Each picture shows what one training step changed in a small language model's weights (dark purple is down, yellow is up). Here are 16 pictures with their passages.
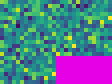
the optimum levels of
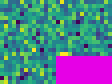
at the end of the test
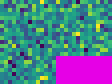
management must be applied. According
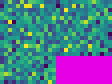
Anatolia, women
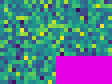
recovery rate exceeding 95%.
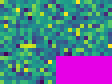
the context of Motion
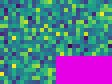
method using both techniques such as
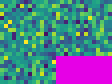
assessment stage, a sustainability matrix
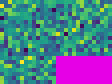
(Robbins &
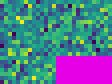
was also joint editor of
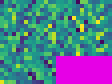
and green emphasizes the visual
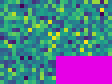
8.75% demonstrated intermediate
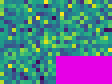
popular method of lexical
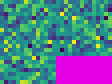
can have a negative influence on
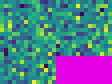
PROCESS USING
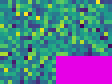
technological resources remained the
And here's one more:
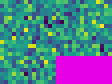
Finally, they pointed out
